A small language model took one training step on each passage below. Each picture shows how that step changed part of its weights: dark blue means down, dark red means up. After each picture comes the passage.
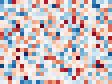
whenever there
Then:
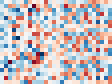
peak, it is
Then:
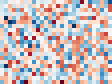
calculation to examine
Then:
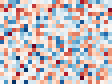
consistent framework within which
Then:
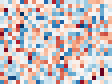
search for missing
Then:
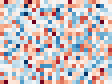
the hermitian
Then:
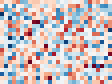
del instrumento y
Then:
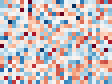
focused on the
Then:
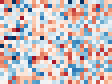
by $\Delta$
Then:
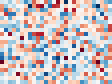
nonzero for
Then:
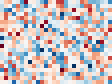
discrete modes used in
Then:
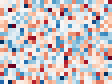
yo falokat
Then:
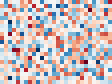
carried out only over
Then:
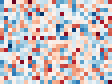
discurso de
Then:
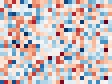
there exists in
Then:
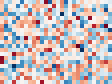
the international classification
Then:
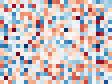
photon. For a
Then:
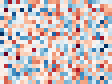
In case of slow
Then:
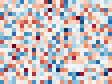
the issues and
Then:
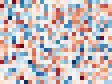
slope of the
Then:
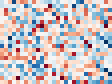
surface (C1
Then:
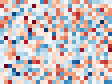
In this case,
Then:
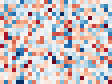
the protocols applied
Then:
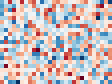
compounds have
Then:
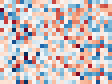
orbital angular momentum
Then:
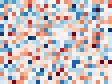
forcing is
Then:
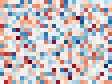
the First Letter
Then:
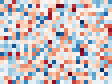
known as insulator
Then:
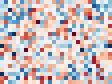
de aprendizaje
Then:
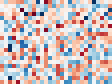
aos seus
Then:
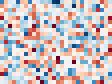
reduced damping
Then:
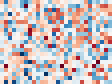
work has already been
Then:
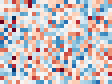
facilitador para
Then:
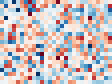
further away, being
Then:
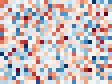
enables the
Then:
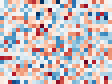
grains are
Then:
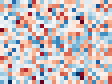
with the lower
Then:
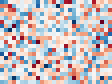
leiden tot
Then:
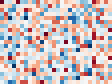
mayor de 65
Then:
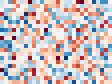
bem como na
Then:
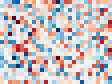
thick, and the
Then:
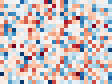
the median will be
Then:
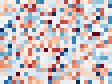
va malakasini
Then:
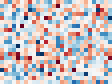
O mercado
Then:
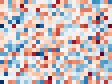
o interesse da
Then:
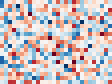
- ona,
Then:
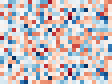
any term which is
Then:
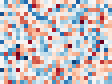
process of the magnetization
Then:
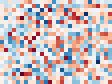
qualitatively the
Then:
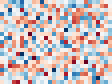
which was formed in
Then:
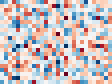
Speaking in
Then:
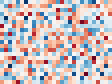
time bin.
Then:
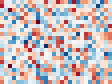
we believe the
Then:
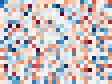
en les seves
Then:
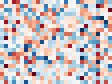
main text. It
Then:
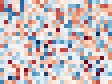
embedding dataset to
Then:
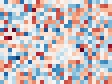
interacting with
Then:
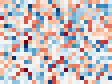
the same value.
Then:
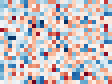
0$ corresponds to
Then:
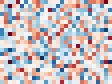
proposed method for feature
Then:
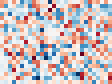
the plot that the
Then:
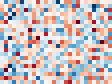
conjunto de datos
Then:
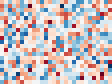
degree of severity
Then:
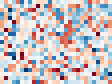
містить у
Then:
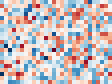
we expect to see
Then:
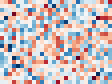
fan rivoji,
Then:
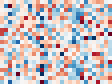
for the detailed physical
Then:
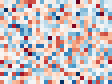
equations require the
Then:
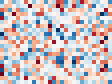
les savoirs
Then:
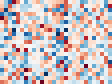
systematic review and network
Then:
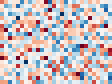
the Physical Education
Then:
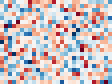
axis of the flux
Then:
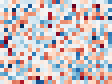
of ecological
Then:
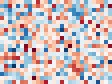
for 4 signal
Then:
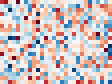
do RE
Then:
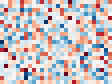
representations. This
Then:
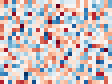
disks. I -
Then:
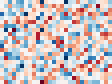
which correspond to such
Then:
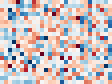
The majority
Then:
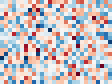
a contribution in the
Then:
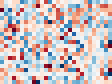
os métodos
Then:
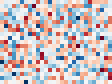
a solid angle
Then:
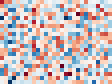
than 3 control
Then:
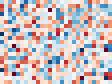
instruments and
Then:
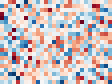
estaba seguro
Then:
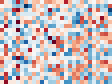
Department of Physics and
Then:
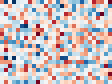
validity is
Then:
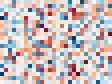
by a main study
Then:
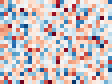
- George
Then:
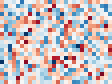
the number of
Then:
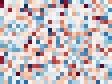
a hybrid integrated
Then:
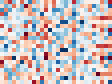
edi. Bu
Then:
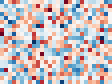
to protect the
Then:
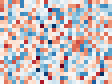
including thermodynamic
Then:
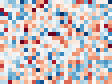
innovaciones o
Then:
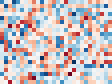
fill that gap with
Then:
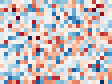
o nível de
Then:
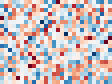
pointed out by
